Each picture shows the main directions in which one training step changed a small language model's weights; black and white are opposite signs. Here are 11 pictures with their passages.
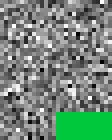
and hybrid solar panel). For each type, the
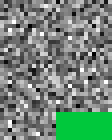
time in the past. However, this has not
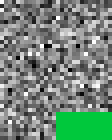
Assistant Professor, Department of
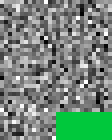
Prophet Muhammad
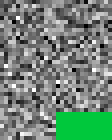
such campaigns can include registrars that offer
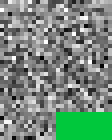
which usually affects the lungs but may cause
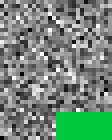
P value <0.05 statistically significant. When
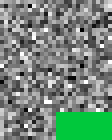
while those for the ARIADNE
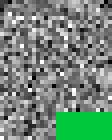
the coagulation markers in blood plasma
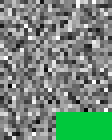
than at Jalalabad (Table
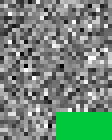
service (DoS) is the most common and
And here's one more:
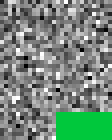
- Viegas, C. M., et
